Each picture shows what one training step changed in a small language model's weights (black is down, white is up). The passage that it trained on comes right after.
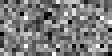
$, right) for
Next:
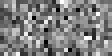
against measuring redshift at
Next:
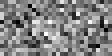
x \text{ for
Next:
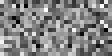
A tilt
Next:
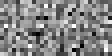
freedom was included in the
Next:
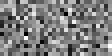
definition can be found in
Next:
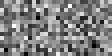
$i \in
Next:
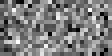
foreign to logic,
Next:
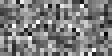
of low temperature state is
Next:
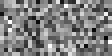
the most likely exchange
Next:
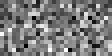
positioned at the
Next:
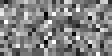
(12), from which
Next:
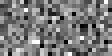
ordered set $T$
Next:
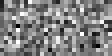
Top Collaborative
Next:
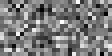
optimization procedure tends to
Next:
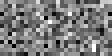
flares, and a
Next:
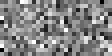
need for benchmark sources is
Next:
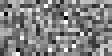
9\% of the total
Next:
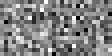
consider an ensemble of active
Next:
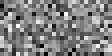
convergence rate of the solution
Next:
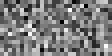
the flux tube to
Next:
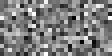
$y$, we can
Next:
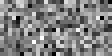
It follows that for
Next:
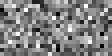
hidden costs associated with
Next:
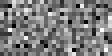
form of the connection in
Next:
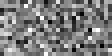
field. Fig.10
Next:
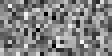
To handle each
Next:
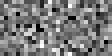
abelian variety $B$
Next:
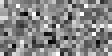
should it be true?
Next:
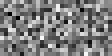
as a polar coordinate system
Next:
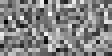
v. \ee This
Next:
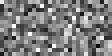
charged lepton masses
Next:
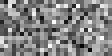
results together with our Monte
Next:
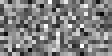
$\gamma$, not only
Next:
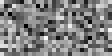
Introduction, many galaxies
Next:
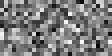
(upper and lower
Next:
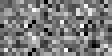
two Floquet
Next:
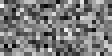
can be expressed as
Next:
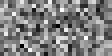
his ``functional
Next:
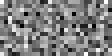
possible $G$
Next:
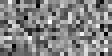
on the optical spectra
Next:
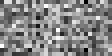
$\sigma \supface
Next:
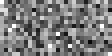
the frequency $\omega$,
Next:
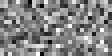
> 0$, there exists
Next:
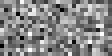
of some neutron stars may
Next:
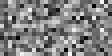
be replaced by any finite
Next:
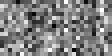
called the {\it
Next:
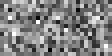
the situation for more general
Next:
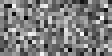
independent of which four
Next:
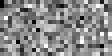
part of this work was
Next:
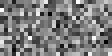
conditions can be easily
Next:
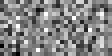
explain our approach assume all
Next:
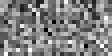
the photogenerated
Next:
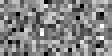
dielectric media,
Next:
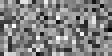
Optimization is key
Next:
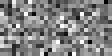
scheme factorization of
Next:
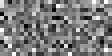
C\rangle$ and
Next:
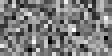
the first derivative of
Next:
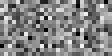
detect apnea
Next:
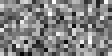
in $X$ is
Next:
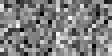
Section 1.2,
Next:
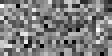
and Chong,
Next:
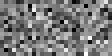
polyimide film to
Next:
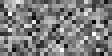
in commonly used
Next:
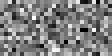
do not have scalars
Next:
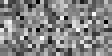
It turned out that
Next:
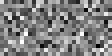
simulations. ##
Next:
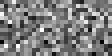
There are no domain walls
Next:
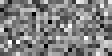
during a cycle is given
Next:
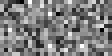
the highest, while the
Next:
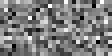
on the reciprocity
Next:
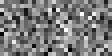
due to initialization.
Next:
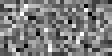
regions close to the
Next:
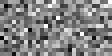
bulk-boundary correspondence has
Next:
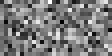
(number of choices to
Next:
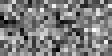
steps with a timestep
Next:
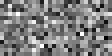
footing, since the
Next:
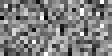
chain whose stationary distribution coincides
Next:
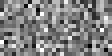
the task of solving the
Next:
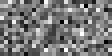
to the task and also
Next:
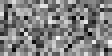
phase of the mechanical
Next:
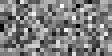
sequences can be constructed as
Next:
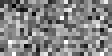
an opportunity
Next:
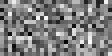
of $X$ along
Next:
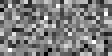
in later sections, are
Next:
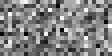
does not hold in general
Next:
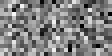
diffraction spectra from
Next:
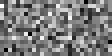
to assign a prior are
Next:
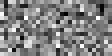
blue dotted curves are corresponding
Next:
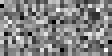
a formation of an
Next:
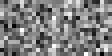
desired inequality follows from the
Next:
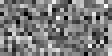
of the second kind.
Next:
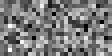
assume that $u=
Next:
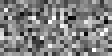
a new equation system,
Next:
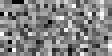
definition, it is a
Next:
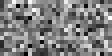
is reminiscent
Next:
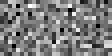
operators which have bounded
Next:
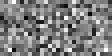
consistent with the findings of
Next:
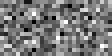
Images with a
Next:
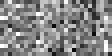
the importance of the designed
